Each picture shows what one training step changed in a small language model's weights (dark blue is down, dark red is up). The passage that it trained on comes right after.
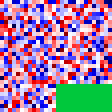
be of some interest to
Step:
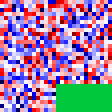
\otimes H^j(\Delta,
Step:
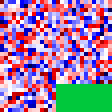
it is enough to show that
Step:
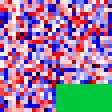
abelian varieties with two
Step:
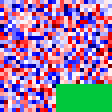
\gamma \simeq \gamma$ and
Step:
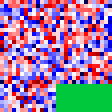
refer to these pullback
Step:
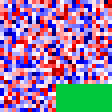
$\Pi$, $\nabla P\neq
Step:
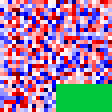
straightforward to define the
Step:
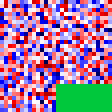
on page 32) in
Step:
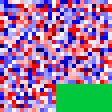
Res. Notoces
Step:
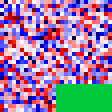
the frame is called {\it
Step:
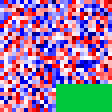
by the scaled boundary finite element
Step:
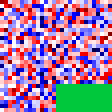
roots of polynomials with
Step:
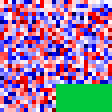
this means that $A_i$
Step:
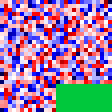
\end{equation} Now, use
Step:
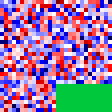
$\Psi_s$ given by
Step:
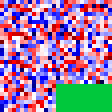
of obstacle from boundary measurements,
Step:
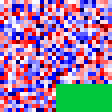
\quad \omega^\eps \in
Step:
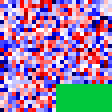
all Hamiltonian
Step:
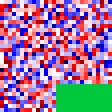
tensors forms}
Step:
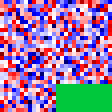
X \times X\rightarrow R)$ is
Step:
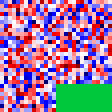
alternative versions that are
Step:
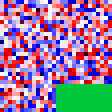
and $\mathcal{E}$ vertices can
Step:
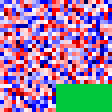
of this circle-action
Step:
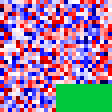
\in \mathbb{D}$ such that
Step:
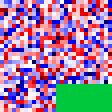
the torus $R$\/ can be
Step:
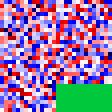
of $P_\G$ are
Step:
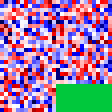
monoid homomorphism $\alpha:Y\to
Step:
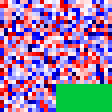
green start time of the
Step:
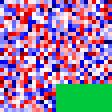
minimization over the line segment
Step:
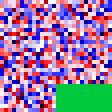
Beligiannis and
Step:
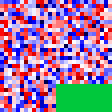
countable, locally compact,
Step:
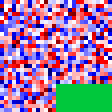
\esp \mathrm{et}
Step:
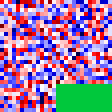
very recent experiments
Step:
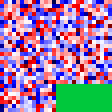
transform is derived in
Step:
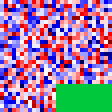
given. If $s(t)$ is
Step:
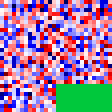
\varepsilon\}$. Then for any $\delta
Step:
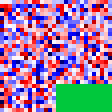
\norma{ \widehat {\mathcal
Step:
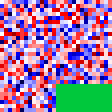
que les parties réelles des
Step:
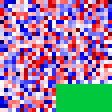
Here $e$ is the
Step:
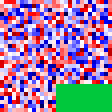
(i.e. dans le cas
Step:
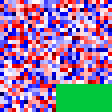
to periodic polling
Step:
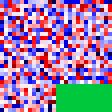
for $G$. Now we are
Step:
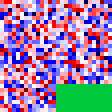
of these functions. The purpose of
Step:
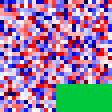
for the Al-Salam and
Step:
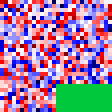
for a section $s : C \to
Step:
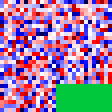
theory with that in classical knot
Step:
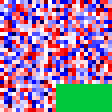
and the set of all $M
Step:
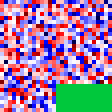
of just one edge (for example
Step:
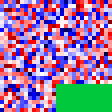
_{1}$ can represent
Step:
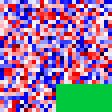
speaking of stable maps one
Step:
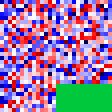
advantage in computational
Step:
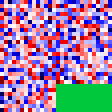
a neighborhood of a
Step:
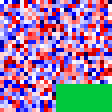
Suppose that $\mathcal{S}$ is
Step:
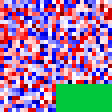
an edge in $\mathcal{G}$
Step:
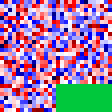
\] In other words, the
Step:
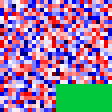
\Delta$ and $t\in
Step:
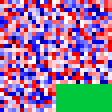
following holds. \begin{itemize}
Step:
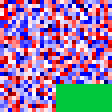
.$ The integrals are found
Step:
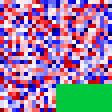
realized by robust optimization
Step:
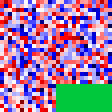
The idea is to verify at
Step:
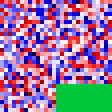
using chance constraints.
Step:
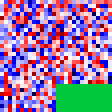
(here, again,
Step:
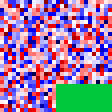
consuming and somewhat
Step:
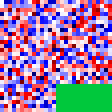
the critical points and the image
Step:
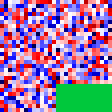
$\Harm$ be the orthogonal
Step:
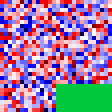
The following theorem describes how different
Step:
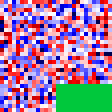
consider $Q_{n+1}$. By
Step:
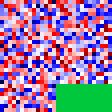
the proof. \end{proof}
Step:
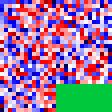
the group $\Symp(M,
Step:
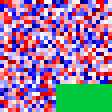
happens with high probability,
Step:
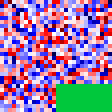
$gA=A$. Let
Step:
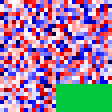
trivial). For simplicity, we
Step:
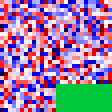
\end{widetext} where
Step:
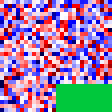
and $W$. Furthermore,
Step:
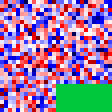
of coagulation kinetics
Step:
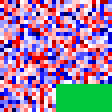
we call $\Hsp$ a
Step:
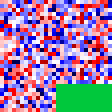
Hamiltonian and geometric
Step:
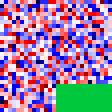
\section{Robustness of
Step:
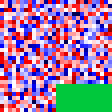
real parts of the corresponding eigenvalues
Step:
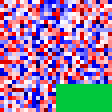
$n$. \section*{Proof of
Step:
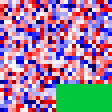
the MALA mixing time
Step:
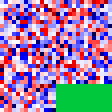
the irreducable representations
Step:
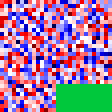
a ${\Q}$-vector space. The
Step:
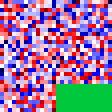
Suppose we have constructed a node
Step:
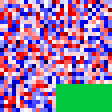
$j-$th characteristic,
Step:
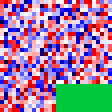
First note that (1) is
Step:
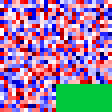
by evolving according to
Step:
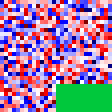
and Corollary \ref{cor4},
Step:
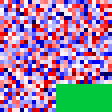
from our consideration, then the
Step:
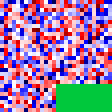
is crucial that the
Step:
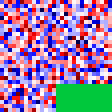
for any $\zeta _2 \in
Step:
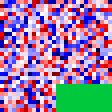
P$ and $D \in
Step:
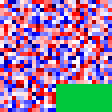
a sequence of $16$ sets with only
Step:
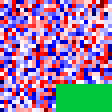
{\em Mat. Sb.
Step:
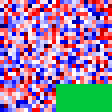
\mu, \nu)$ with a compact
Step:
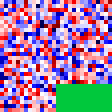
remark that a weak Hopf algebra
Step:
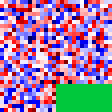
graphs for $n\geq 5$,
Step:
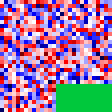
u \ol{w}$. It follows
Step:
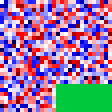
its Beauville form and
